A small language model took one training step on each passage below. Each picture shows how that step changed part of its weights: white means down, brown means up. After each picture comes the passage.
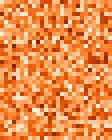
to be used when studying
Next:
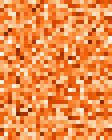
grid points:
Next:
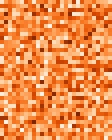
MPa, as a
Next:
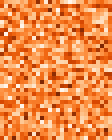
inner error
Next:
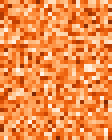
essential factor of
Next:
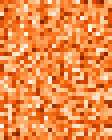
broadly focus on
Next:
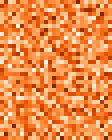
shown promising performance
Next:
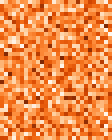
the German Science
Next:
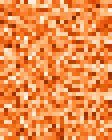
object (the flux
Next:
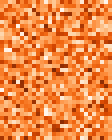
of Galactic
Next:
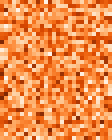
account for some part of the
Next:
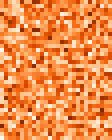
faculties and one
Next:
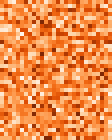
in the thermodynamic
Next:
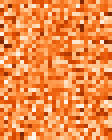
predict parameters of the following
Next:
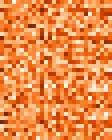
to the maintenance
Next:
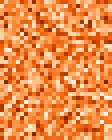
of the restored
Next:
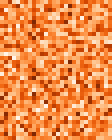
mismodellings of
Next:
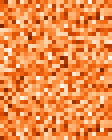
helping to
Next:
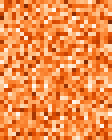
where A cations are present
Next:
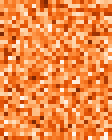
is being organized to be
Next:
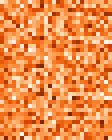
the fact that the samples
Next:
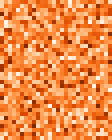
through history.
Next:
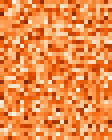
particular, each orbital
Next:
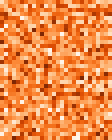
well. This is in
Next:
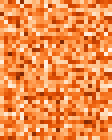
2(b) show that
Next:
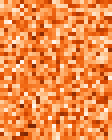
of work motivation,
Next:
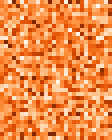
diversification and
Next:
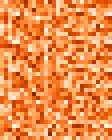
large fraction of the
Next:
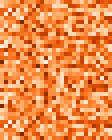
support. Therefore,
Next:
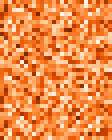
of exhalations and
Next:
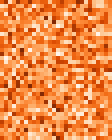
matters of fact:
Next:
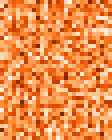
highest tide in
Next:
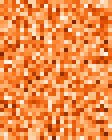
only a process for leading
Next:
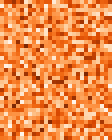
RF and a test
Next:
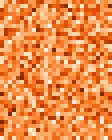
States had increased about
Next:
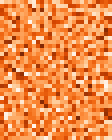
averaged over
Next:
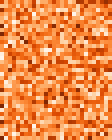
inset. The inset
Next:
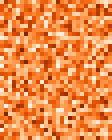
transportation conditions.
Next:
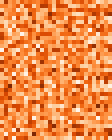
will be useful in
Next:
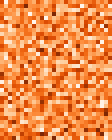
Schematic diagram
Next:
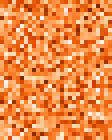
which were rather {\it
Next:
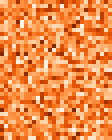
challenge of
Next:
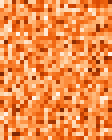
relatively lower cost
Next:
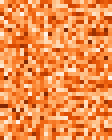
to 1. This variation
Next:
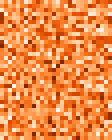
This work is supported by
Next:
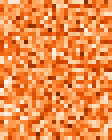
disinfection under
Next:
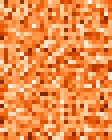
research methodologies. The
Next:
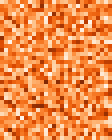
the minimum system requirement
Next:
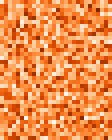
ratios have also been
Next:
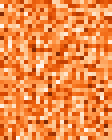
VDF are typically
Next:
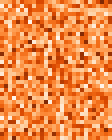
coefficient of determination
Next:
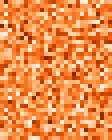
-1 point for including
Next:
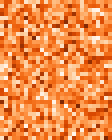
HERON WM 6
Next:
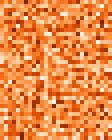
Facebook group
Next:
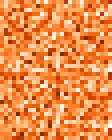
experimental confirmations
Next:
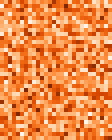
at 0.05 level of
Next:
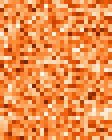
tank 1.This
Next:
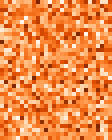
with crystal
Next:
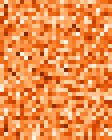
abbreviations are
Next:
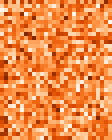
sizes (van
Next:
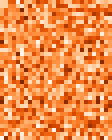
CIPS, with
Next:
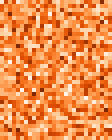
restriction of the
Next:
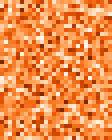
MDA levels were
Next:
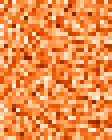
teachers according
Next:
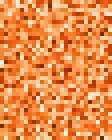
CNOTs and
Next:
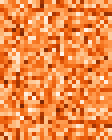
the case of third
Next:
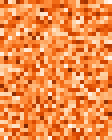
Modernity and the
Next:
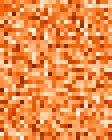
precisely two
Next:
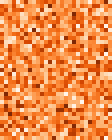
below for more detail.
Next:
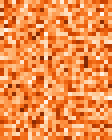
gotten from this work
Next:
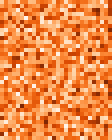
Drying. The
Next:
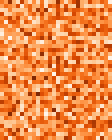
results clearly show that
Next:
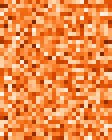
of the famous
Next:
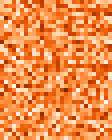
specific characteristics for the
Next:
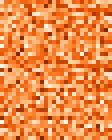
were cured in the
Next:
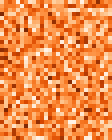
that the observed SEDs
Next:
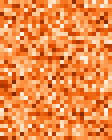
in project and design
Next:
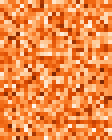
the agent's optimal
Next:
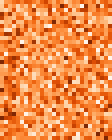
has been found to be a
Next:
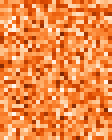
are required, or even
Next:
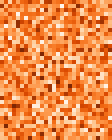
detailed aspects of
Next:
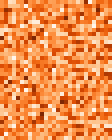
governments in the
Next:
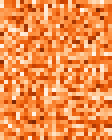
1, which students do not
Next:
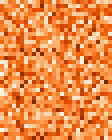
the Russian
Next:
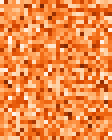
we set $w = 1
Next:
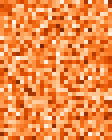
sheet, we consider
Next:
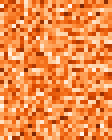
Stuart, and
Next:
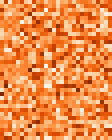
of the area per year.
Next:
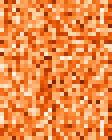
can hope for
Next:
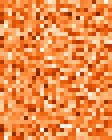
Ministry of
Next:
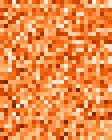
some arbitrary
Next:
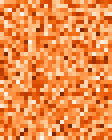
to mitigate
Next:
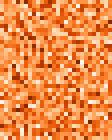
and lower bounds, and
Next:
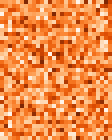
the quartic and higher
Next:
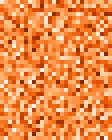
the population increases
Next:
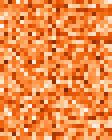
also at multiples of the
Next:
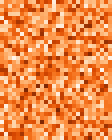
the weights of the
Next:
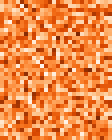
of zero (0).
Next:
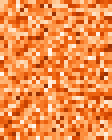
$n$ being an
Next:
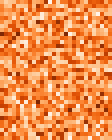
remains to be a
